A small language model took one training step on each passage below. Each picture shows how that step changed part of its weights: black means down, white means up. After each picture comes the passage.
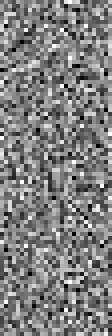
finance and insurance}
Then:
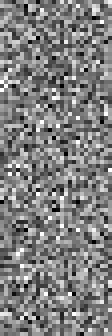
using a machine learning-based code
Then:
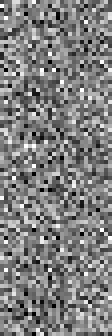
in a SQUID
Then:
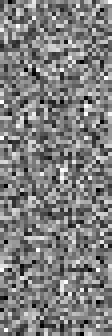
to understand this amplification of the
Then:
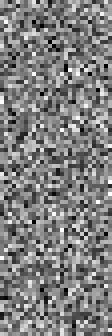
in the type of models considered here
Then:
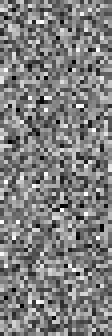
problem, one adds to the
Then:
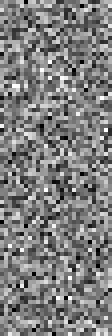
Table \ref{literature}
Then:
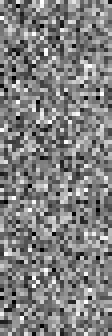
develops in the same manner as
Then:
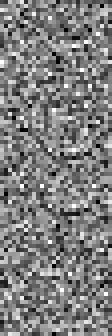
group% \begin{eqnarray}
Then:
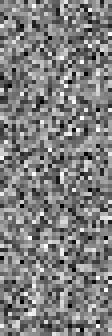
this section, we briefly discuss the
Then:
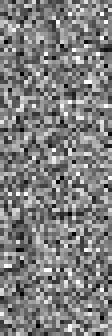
used, while velocity measurements are from
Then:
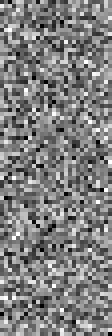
for the differential cross section in the
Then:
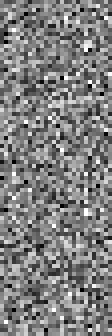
different attractors. By introducing
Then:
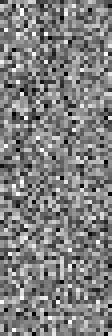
on necessarily limited developer and
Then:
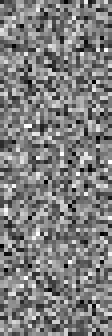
mass for the six scalar fields.
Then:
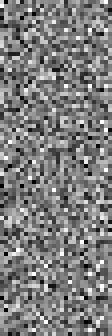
approximation \cite{3}. This
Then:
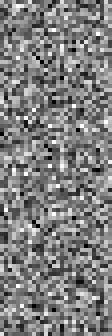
and the transmission phase through each unit
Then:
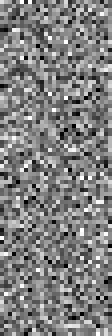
\, , \end{equation}
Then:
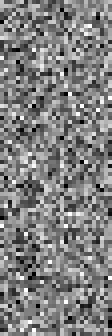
are born with speeds $<
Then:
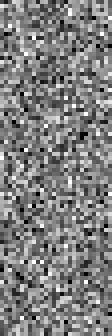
for the physics of undoped
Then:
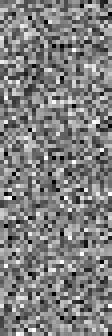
asymmetric and can be extended to
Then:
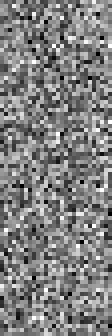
the system is obtained by forming as
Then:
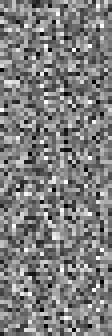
QCD, where the chiral counting
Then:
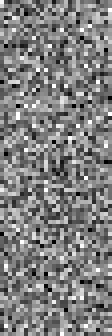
$i$~band, respectively.
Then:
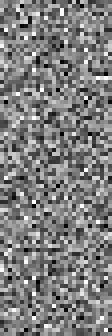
the axial N–O bond becomes
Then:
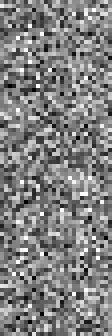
high as possible in a list of
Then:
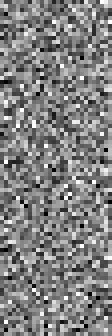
display niche efficiency or focused
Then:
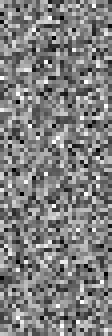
photo, subjective assessment,
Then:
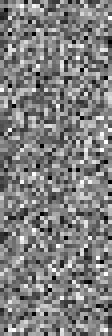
be examined here. The high
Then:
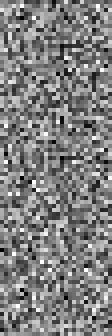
shown by circles and triangles,
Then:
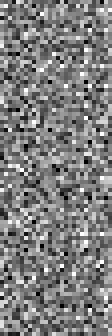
\item It is very stimulating
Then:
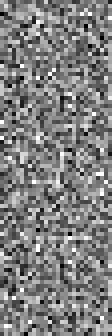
weak measurement reversal protocol to be
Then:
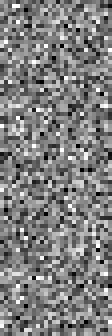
both phases. This overall exponential
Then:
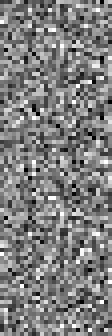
reddening, to the photometric
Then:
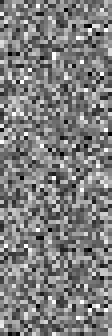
\pi} \left(
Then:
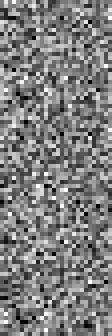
a sample of polarised radio stars
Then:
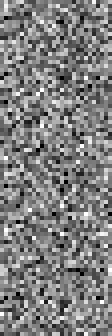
Learning paper is method components and
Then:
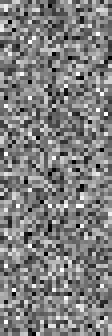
(grey) and extended cluster
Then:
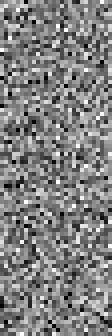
eclipsing one as suggested by
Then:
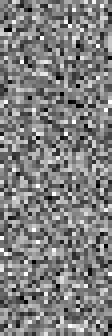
string theory was conjectured to
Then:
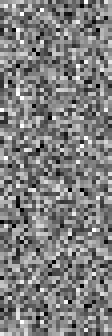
L. Brillouin ,
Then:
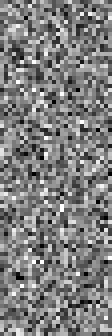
description of the initial conditions). %
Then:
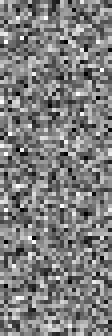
we first present our experimental setup,
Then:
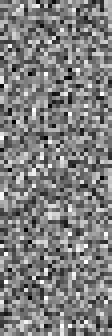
to the same final position. An
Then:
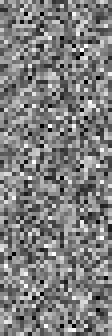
thin galactic disks and small
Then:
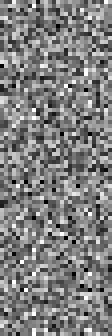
the bulk centrosymmetric material as
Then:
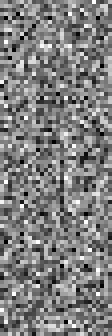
to the other two methods and is
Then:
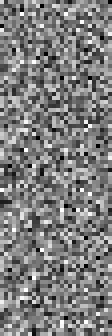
the microscopic physical input differed
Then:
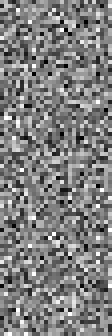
Burgers vector is
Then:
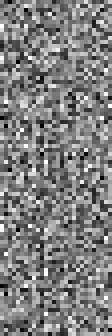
to accurately estimate the total energy in
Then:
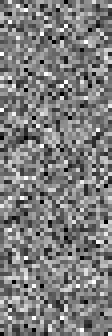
Luxembourg and
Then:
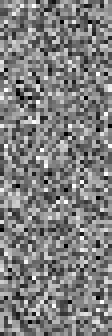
the number of mappings is
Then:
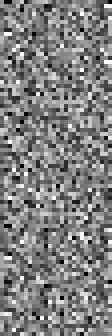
attacks involve attacking privacy of either
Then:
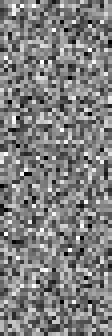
the continuum model fails at the
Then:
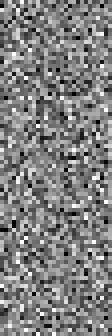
reduced to \begin{align}
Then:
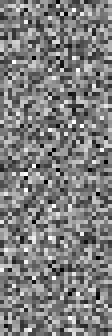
function. The solutions are linearly
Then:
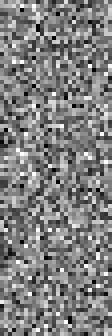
500 GeV, the dark matter is
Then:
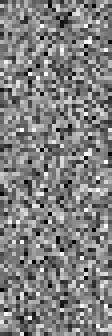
object provided by PETSc.
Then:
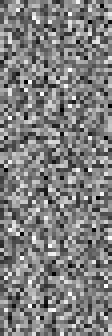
local arrangement of spins and
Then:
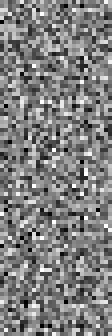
Nevertheless, we expect that this memory
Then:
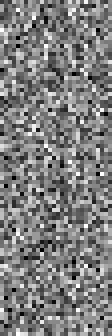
single equation for one of the
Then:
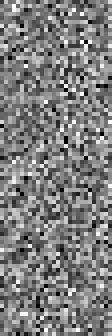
a function of $\gamma$.
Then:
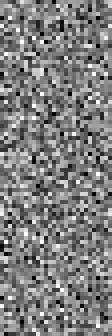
the repeating TDE scenario.
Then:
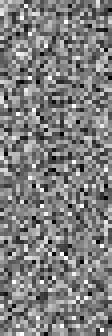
and $\psi_d$ is
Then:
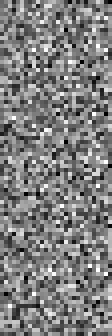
which form an orthonormal basis
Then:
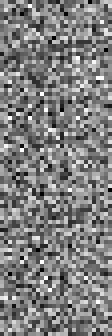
code simultaneously. However, in all
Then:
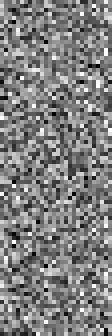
nebulosity in many
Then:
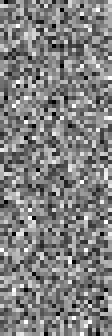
with and without audio to
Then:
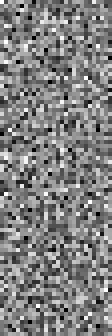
at low energies are associated with
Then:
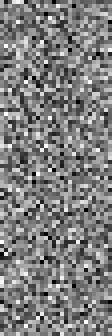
from 1D dust evolution model
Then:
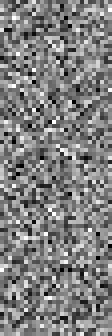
in article? The following holds:
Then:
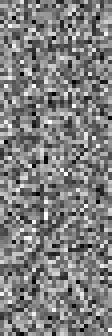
being the input layer, the last
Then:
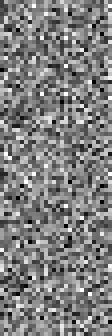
advancing the finalization of the
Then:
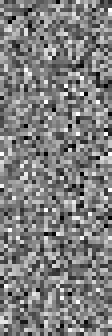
initial states $\theta$, happening
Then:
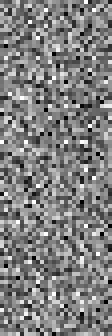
SAX catalogue
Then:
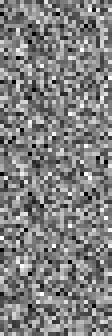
quarkonia pair. Indeed,
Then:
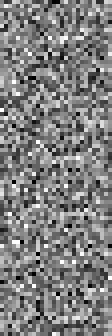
8) was selected as the final
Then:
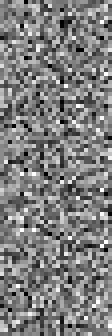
text is not affected by the
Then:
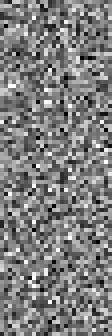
of the Fermi level. Nevertheless,
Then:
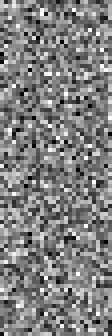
[22]. The microwave
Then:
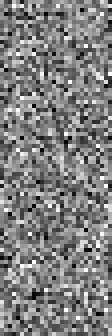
six parallel \CMSSW
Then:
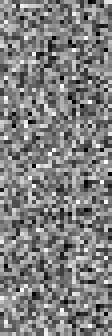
the purpose. Moreover, we will
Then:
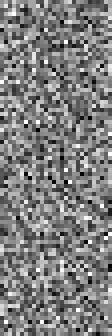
up to a total exposure time
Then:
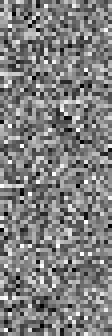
accuracy --- even in regimes in which
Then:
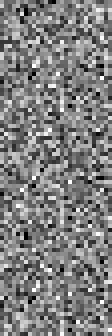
sub-bandgap irradiation is
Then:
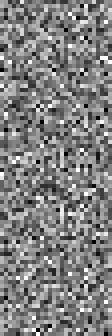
theoretically for very long time
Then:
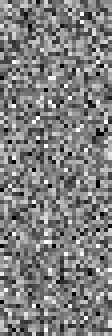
features are replaced with the closest
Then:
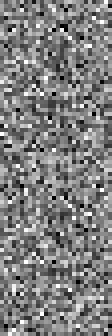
LLM, $H$ is
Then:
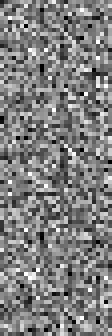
axial flux $\oint \beta =
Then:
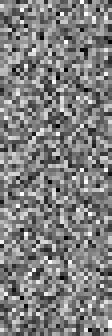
center region shows nonmagnetic (and
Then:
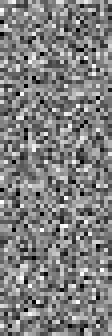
throughout this paper we have assumed that
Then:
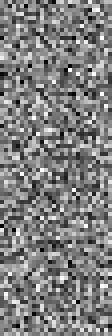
free-fall timescale for the
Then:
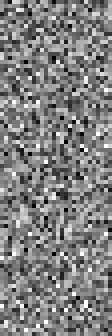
between $T_{SR}$ and
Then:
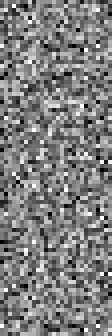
We can write the fermionic states of
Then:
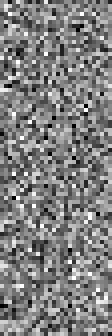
interface created by the inhomogeneous
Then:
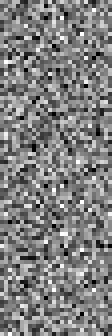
DIBs have similar
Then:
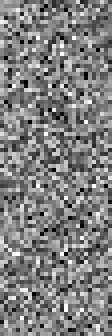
$g_x$ and
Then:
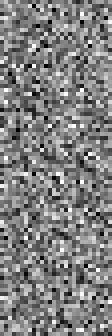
United States Government.
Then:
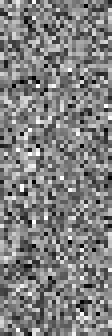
observed mostly in the Ce
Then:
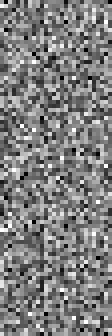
the surface energy as any partition of
